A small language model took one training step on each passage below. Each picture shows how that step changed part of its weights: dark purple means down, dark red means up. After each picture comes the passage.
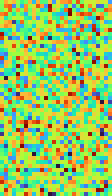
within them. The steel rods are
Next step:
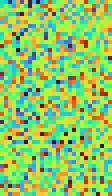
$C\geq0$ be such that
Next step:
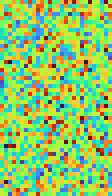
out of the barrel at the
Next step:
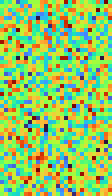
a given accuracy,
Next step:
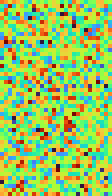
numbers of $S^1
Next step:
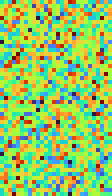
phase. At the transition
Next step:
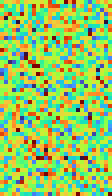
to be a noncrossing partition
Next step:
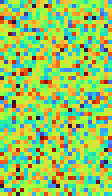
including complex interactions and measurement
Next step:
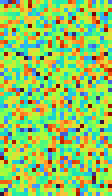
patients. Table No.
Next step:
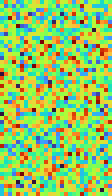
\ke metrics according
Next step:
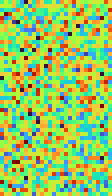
is an effective means for reducing
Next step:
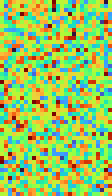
examine how ages and
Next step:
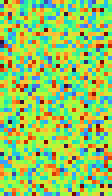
\hline total QCD &
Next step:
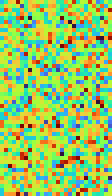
duals have a ratio of
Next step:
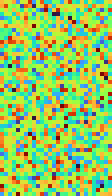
Electroweak Symmetry
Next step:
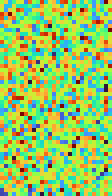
The environment is a stationary and
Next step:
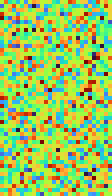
equation. This variational property
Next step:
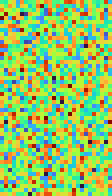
from the culture of subjects
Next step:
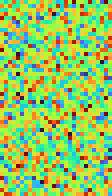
of decisions that the researchers
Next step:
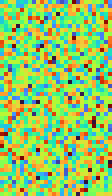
this data. Engagement of
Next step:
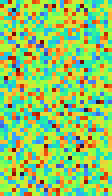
toxicants, released
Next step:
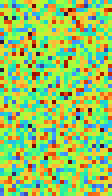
yellow oil separated which
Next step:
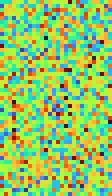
+ 1$. The upper bound was
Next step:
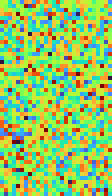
be grown as a single or
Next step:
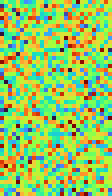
into row vectors as ${\bf
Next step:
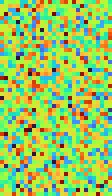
can easily prove the estimates
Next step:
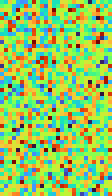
track and obstacle detection
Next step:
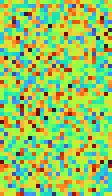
with students from a different institution in
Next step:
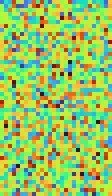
and are isoelectronic
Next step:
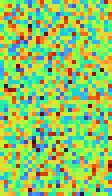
for all sides including
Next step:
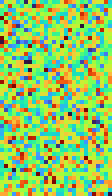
amplitude decreases by
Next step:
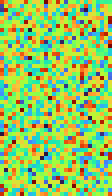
These results also support IDF
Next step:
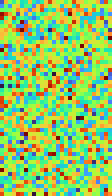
**Data selection:** The
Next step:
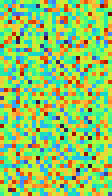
$k$ and $nnz$
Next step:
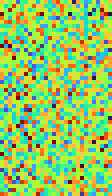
in order to adjust the
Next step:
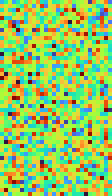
evaluation and accreditation;
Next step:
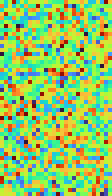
patients is critical to
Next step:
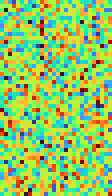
(f) The spectrum of the
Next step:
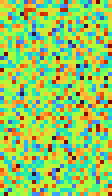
\cite{Lee}, and
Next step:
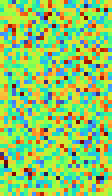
la multiplicit\'e d'un
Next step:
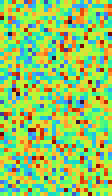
equations, by comparing the
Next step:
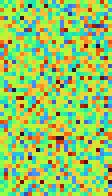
We assume that all the components of
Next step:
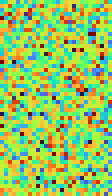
combination of WSs.
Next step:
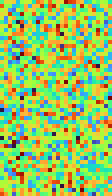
to thank those people
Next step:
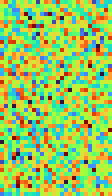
Time Event Height
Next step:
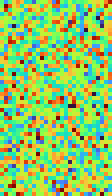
Mans (IMMM
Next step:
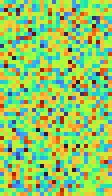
coordination number $Z$.
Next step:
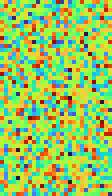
first-stage equation. It is
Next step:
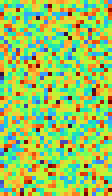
velocities. The
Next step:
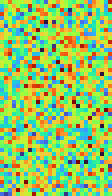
ultimately transistor
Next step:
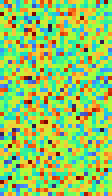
2021 (left column), while
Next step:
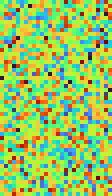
a point in the two-dimensional design
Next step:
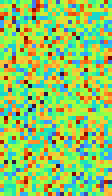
could not be possible without the
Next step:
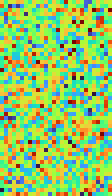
(SMJs) and
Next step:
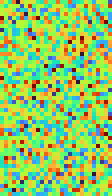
adds gaps in a knot
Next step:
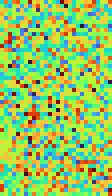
solution does not hold modulo any
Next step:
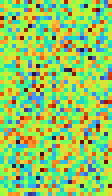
\eqref{a2}, it is
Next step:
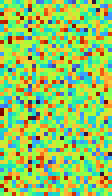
Moreover, the equality
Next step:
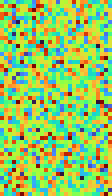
will become relevant in
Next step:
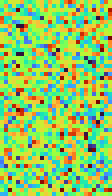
lasers are also important as an
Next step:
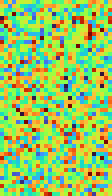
annular metal discs
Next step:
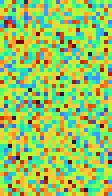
given data D and model H is
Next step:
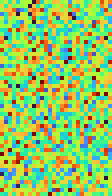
certain value at a given time,
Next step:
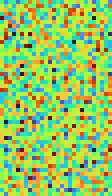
features correlated with
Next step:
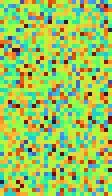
as provide managerial
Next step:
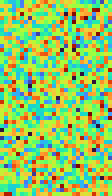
centered on each carbon
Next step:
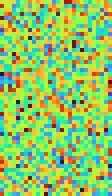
addition to the pion exchange
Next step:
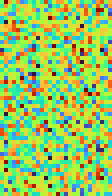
n/a n/a Where
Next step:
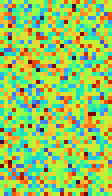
the right family for the new event
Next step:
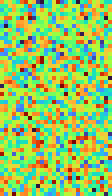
clearly there is no symmetry with
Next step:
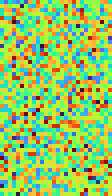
dynamics is defined on the implicit
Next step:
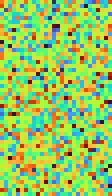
\Kahler. A
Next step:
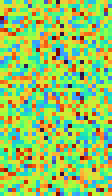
inducing the Massey product at
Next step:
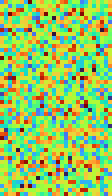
MF expectation values of the charge
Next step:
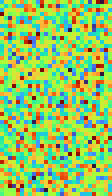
1971). Additionally,
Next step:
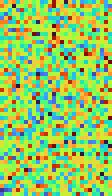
a point of view aligned
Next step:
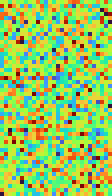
data to further explain the initial
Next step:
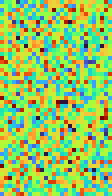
challenges and rewards
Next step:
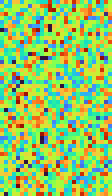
be the core problems and
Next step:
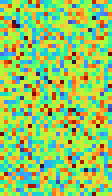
experiments with $N_{\eta}$ from
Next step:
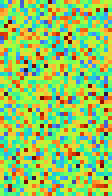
or refined. In the former case
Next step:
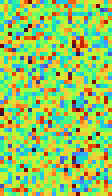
scenario (see Fig
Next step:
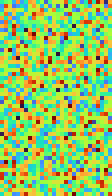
\eta_{ik} \left(
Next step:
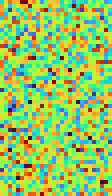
argument is the same as in
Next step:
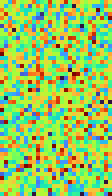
the four crosses. The
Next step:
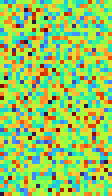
zone (adjacent
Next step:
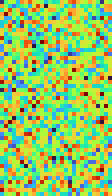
your students to combine the
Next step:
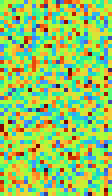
between past and present, and
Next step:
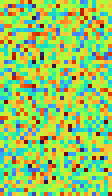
Medicines was shown to be very
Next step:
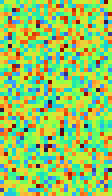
and beneficial for both
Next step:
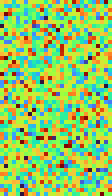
(This is a discrete version
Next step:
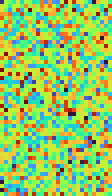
either a compact operator or
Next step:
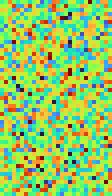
pseudo-boost with
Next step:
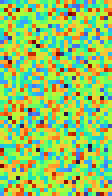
bidimensional hypersurface
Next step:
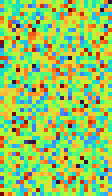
facilitators depending on
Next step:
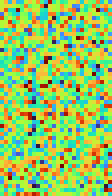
mass fraction at centerline and
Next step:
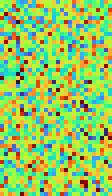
is present. Aside from the
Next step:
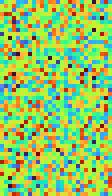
was sent her to the
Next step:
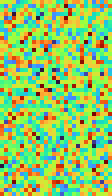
pattern formation of certain
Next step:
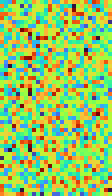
the internal structure is shown in
